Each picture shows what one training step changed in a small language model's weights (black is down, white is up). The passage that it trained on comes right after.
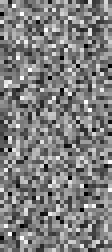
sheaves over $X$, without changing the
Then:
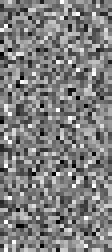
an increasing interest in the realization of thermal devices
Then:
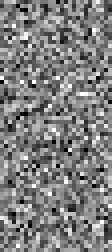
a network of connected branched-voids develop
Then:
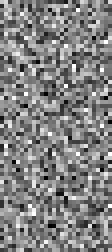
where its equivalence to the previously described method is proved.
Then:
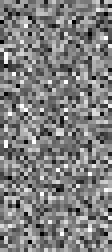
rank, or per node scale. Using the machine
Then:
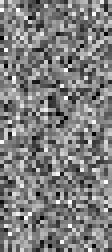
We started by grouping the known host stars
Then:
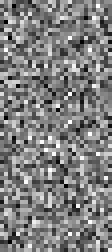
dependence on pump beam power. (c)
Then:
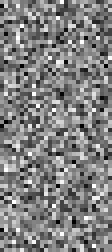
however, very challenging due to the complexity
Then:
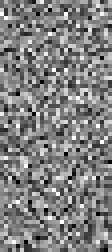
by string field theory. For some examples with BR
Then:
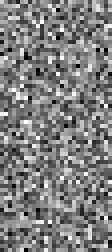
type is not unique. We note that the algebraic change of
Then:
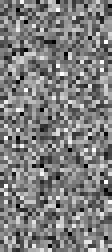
framework for digital molecular detection.
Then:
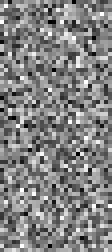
now on, $i$ runs from $1$
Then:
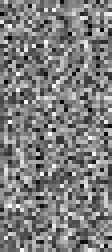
coverage is available at a given phase. Thus, some
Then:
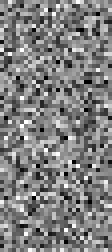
$b$. If $d$ divides $\ell$,
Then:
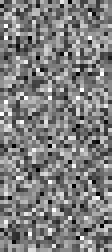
% The fitted slopes depend on the
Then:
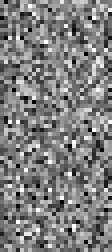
are rich fluid-mechanical
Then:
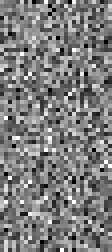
focus on data transmission between specific hosts,
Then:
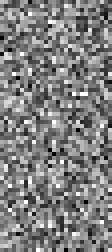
a well-known scaling trick. \qed
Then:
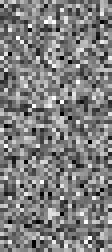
which are logically equivalent to arbitrary DMN
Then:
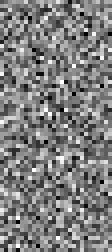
potential, given by \begin{equation}
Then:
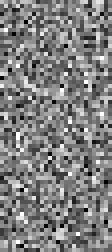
are also up to $10^{-3}$. In the recent
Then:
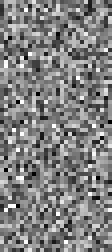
been included in a single normalization constant.) The
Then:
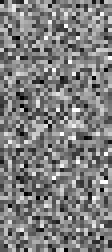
for the undoped sample are plotted as a
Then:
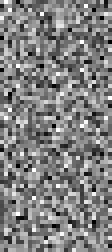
Thus, this material appear to be lying in the
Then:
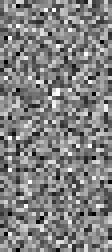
of nuclear transmutation reveal the
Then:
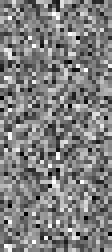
the sum of the singular values of the incidence matrix
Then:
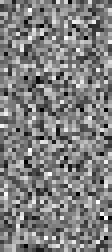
Andrea Bossmann from the FU
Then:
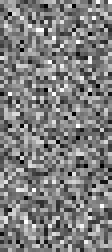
Consequently, a closed and orthogonally convex set
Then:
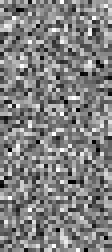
a hard challenge to the current techniques
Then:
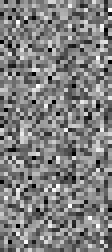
perpendicular diffusion (cf.
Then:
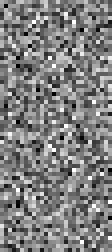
In Lemma~\ref{L:core} below we
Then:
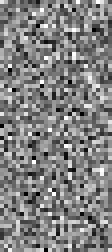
the PC) along the $z$-axis
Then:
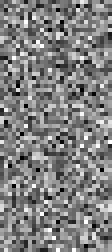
proposal density of the Monte Carlo
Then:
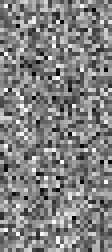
Lie group $(G, \piG)$}. Let
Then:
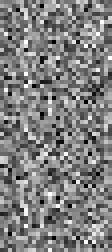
\isom\ (written in the
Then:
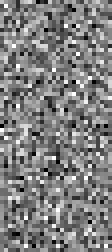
free parameters and with $\Delta$ frozen to
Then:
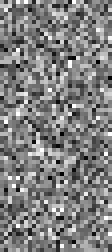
Let $(w_{ij})$ be an $n \times
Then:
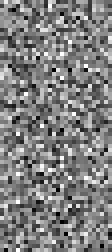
r. $$ \end{theorem} \bigskip
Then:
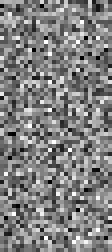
we guide the attention for only
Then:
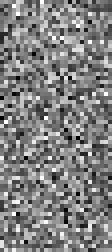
substitutions, we shall not state them here for
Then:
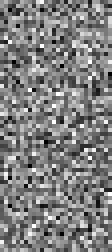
conformable derivative, we consider the Schrodinger
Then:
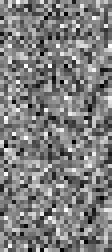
accuracy decisions ($c_j \approx
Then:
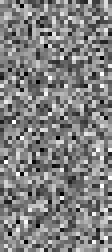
It was found that changing the additional phase resulted
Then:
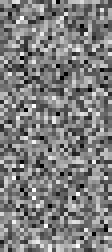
viewpoint, GR appears as a
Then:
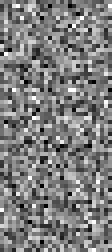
possible application is optimization of surgery or
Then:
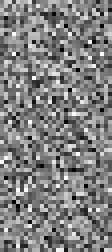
ESD approach is anticipated to be
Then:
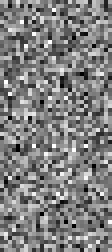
residual term now is defined by infinite number of constants
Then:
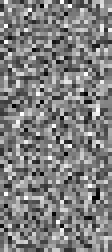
the two pieces is actually simply connected.\
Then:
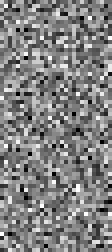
supremum; Pickands constants}
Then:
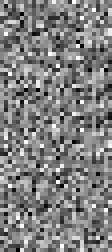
\begin{eqnarray} Ker\left(
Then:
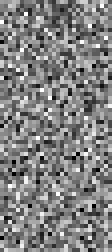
curves along the way, and hence $p$ and
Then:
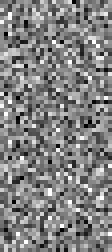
-3p_h)$ is non-special.
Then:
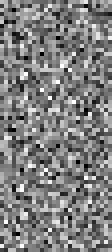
with polynomials of degree $p$. We observe that
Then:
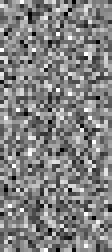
to understand its behavior with respect to $\cA$.
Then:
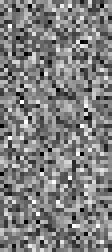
significantly as $N$ increases, or as
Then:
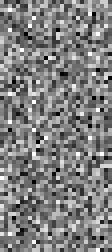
\includegraphics[width=\textwidth]{} \vskip -1cm
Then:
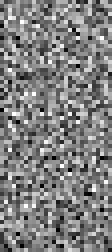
theoretical results. Several examples also show that near
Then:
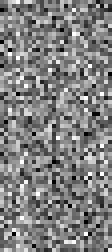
the momenta $p_{\alpha}$ and the two
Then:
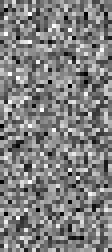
leptons to couple into higher genus
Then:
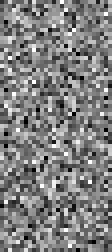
Fig.~\ref{Dltputgain} demonstrates
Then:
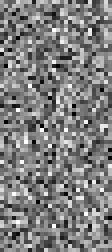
a subsquare $S_i$ gives
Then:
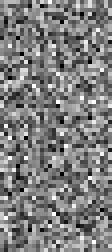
unique, and also that it is effectively computable if
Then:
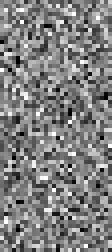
finite difference approximation of C1. For further details on these
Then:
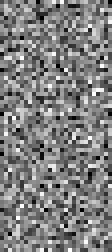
still plausible. Due to the constraints on the
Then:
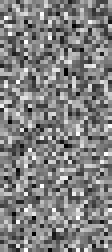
``fusion'' method of Cho et al.
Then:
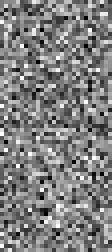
\cdots, \omega_n)$ will be referred
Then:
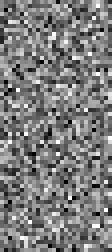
\DNeff\ obtained from the corresponding
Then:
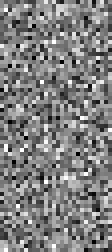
constraint matrix is totally unimodular
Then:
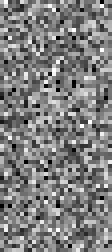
approximation let us note that in the matrix form the Hamiltonian
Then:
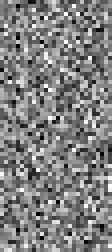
an eigenvalue $a_i$ of a given operator
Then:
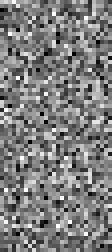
number densities of C12++ are further three order
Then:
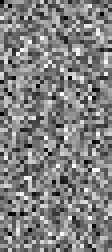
to the east of the substellar point becomes
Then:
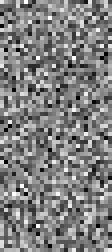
the well-known characterization that $R$ is
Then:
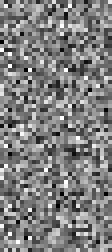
and absolute evaluation using LLMs,
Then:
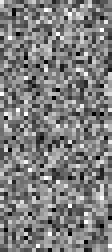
velocity $V = (1/\hbar)
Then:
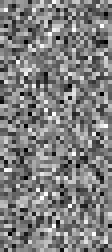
single metallicity for the LMC
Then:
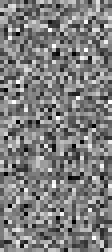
between the \textit{disordered} phase and the
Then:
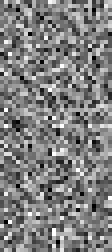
to API gateways. Figure 3 describes
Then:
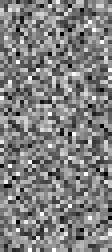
in Fig.~\ref{comparison} (see Appendix
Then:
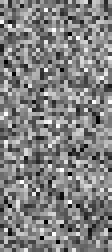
of Gaussian noise can enhance the effect. Some
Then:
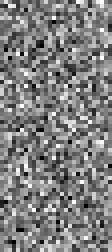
general $3\times6$ matrix of linear forms
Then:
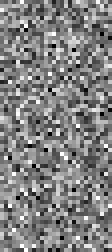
the euclidean distance or $L_2$ norm between
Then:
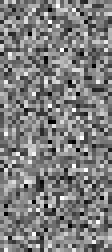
that better reflect conditions found in practical problems.
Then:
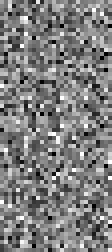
below the N\'eel temperature $T_{\rm
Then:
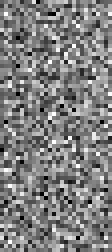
out as a viable dark energy scenario as
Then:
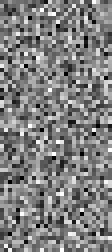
on the thin vortices identified by
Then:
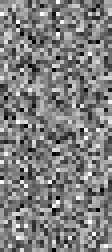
\end{equation}% where $\kappa _{0}$ is
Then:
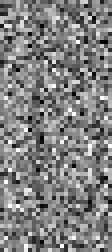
linear dispersion. Thus, during the frequency
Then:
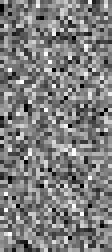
precisely such matters into account since it is a
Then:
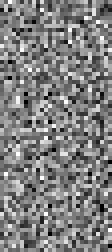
extrapolation to the thermodynamic limit is
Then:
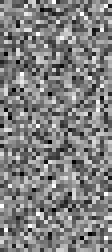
achieving this is to modify Hamilton's
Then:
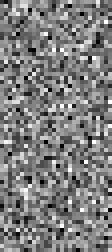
are characterised by short rotational periods
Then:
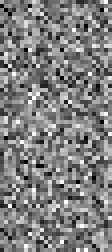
govern phonon dispersions were determined from
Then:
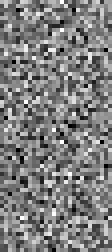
at this relaxed lattice constant HSE06
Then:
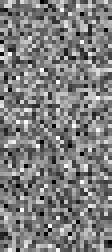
of different algebras, and are helpful for us to
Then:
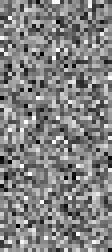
unexpected identity was established. The
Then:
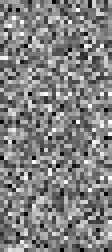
the NP-hardness proofs in
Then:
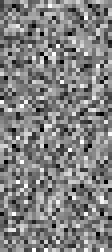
pair at reading $t^R_B$ of
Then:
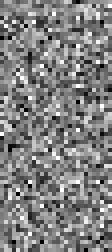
\begin{abstract} Generative modeling of
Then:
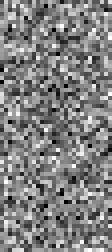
a general function. The proof is completed. For
